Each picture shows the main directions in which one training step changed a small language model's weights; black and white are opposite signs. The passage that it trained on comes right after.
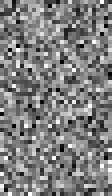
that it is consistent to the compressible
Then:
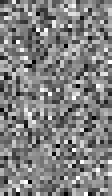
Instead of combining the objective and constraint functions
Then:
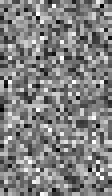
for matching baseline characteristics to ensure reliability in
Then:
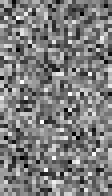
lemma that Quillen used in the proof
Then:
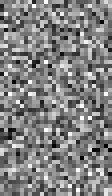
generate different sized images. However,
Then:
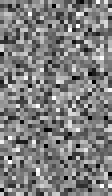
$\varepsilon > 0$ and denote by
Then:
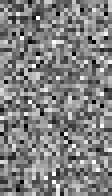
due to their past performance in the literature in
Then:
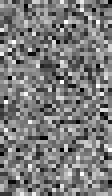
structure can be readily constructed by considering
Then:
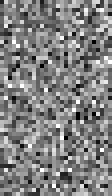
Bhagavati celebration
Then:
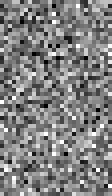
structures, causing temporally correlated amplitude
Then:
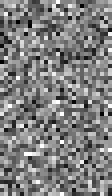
a scaffolding preventing such
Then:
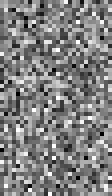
and Patterson et al.
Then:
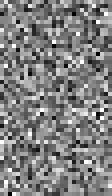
has been obtained by a relative normalisation to
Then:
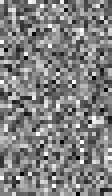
NAMP to National Vector
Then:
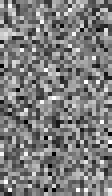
DOM parsing, regular expressions, and
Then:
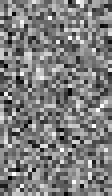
Different channels may dominate for different
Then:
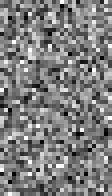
the hyperplane class on
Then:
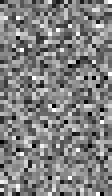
is large compared to the expected Coulomb energy and
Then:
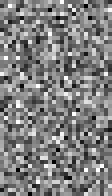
the resolvent is the operator-valued function
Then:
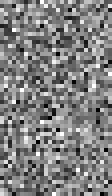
diagnostics methods. Nowadays they are
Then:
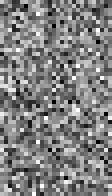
there is a unique element $Y$ of
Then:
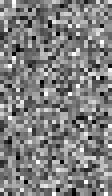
time that a target was invisible.
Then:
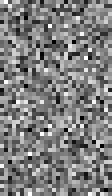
lead to no solution of the original equation;
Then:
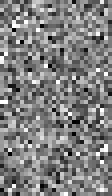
forms of symbolic capital within ongoing
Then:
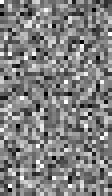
process $P^R$ under
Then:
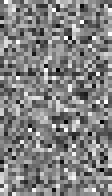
based on the Chebyshev
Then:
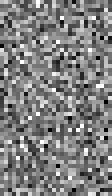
numbers are considered for a variety of
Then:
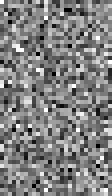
\end{eqnarray} where the upper
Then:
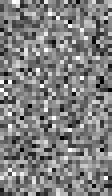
patients suffering from it. Materials and
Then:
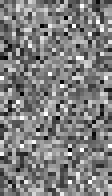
wide spread almost every Nation. On
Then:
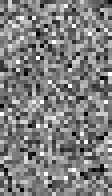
between positive samples $\mathcal{D}$ and
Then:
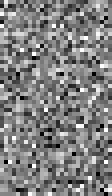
})\rightarrow \mathbb{R}$ be
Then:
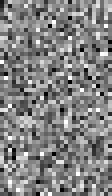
\eqref{z-def}. Then,
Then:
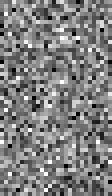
Non Nutritive Sucking
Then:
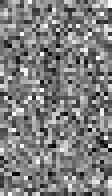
leading logarithmic order. This provides another,
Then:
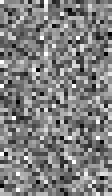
\end{equation} The Hopf
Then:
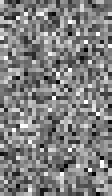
imaging datasets with varying pathology, size,
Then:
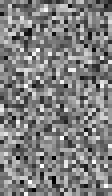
small $h_s$ limit. For
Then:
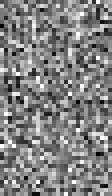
Gr\"obner basis $G$.
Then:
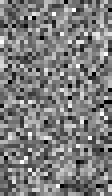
\ref{figure:1}. The light
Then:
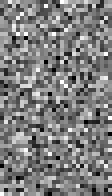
{\small Beijing, China}
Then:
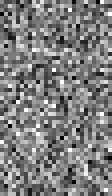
stringent cut on the invariant mass of the
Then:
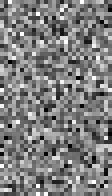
H$_2$O maser study in
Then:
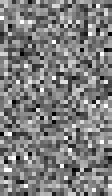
ways of describing the entries of the matrix
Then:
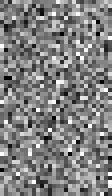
varies over $\mathcal{L}$.
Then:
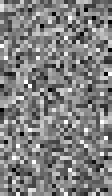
peculiarities of electron and hole location
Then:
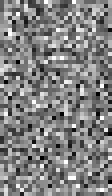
in all positive animals assessed to
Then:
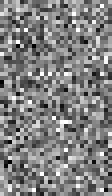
to be an elliptic curve $E$ defined
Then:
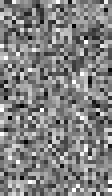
of coffee that act as
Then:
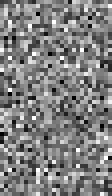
Since then, the modified IP model has
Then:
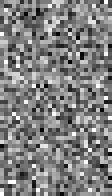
the strategy $\phi$ of Ben,
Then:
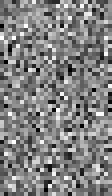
which takes as a starting point the set of
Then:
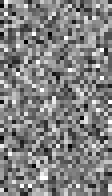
u(\lambda, \phi, t)
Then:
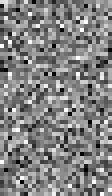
a \textit{deformation retract}
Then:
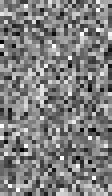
or $\fg=\fb_{\infty
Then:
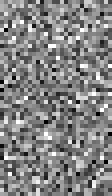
Sonika Jain,
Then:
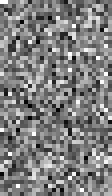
the first international workshop on high-order
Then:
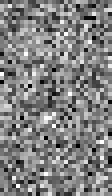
which is orbital invariant, size consistent, and
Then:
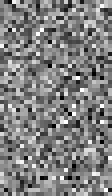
are major dyes of this class.
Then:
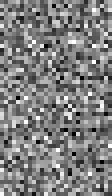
parameters with gate voltage and temperature is presented
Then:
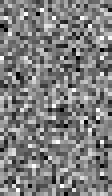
\; \subset \; \text{Intersection
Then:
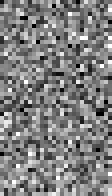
\] By Energy Equality% \[
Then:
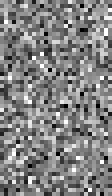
Big-Five factor structure.
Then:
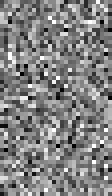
a significant influence on the permeability.
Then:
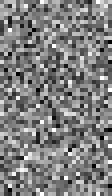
a subset of $\Omega$ such that
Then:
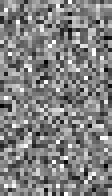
loop (nodes 0, 1,
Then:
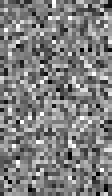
spread of data on environmental performance variables is relatively
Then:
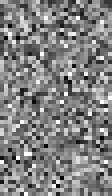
support value formula for two items:
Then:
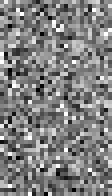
problem [14] on a nuclear magnetic resonance
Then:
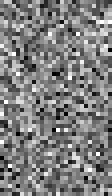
can still exist with a suppressed growth
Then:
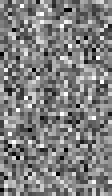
and pathophysiological mechanisms for
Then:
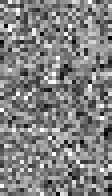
using the explicit, linearly implicit and implicit
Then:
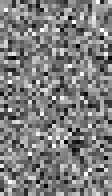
leading to a Cantor set, a
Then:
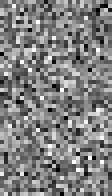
entanglement. In Sec. IV
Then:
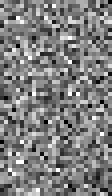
features describing protein datasets. In this framework,
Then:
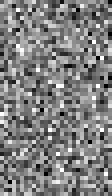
traditional classroom training in a number of
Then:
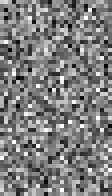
In the present example, the associated variables are
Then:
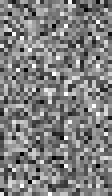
of variables $h\in {\rm
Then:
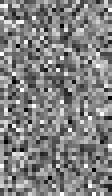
Shaikh GA.
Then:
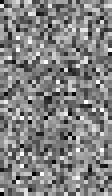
implementation of the criterion and rate network defined in
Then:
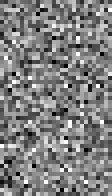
Using the $p_{T1}$ scale
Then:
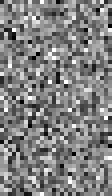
but played the game in standstill
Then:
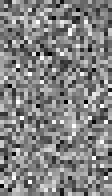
cerumen. In conclusion, the
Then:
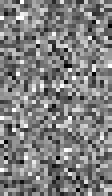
with its small size, no 374 signal
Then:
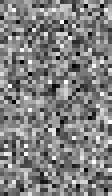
different spin than the 5.02 MeV
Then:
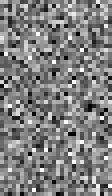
spaces to a suitable target category $\cc$
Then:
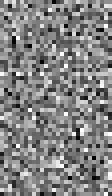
{\bf r} \cdot \nabla
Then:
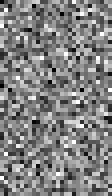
for all $A\in{\mathcal
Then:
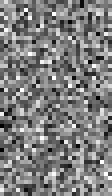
velocity respectively. Without the holonomic
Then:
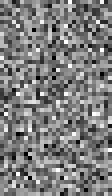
of this phenomenon is that the filter stability
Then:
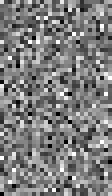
despite the atomically thin nature of
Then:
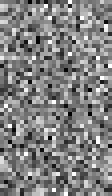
the metadata of video clips. By
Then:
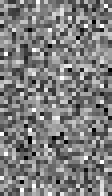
THE DEFORMED
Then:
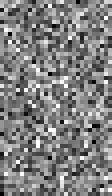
various disorders. Evidence about
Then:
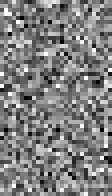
that in the acids (I,
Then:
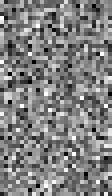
pair, then the route flows cannot be
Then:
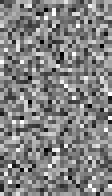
case, no phase transition is expected in the
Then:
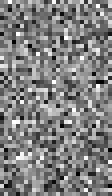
minimum, then this algorithm converges cubically.
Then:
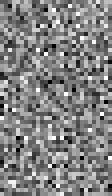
vector $\xi^\mu$, we have
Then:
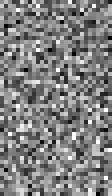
games are not offering performances that are
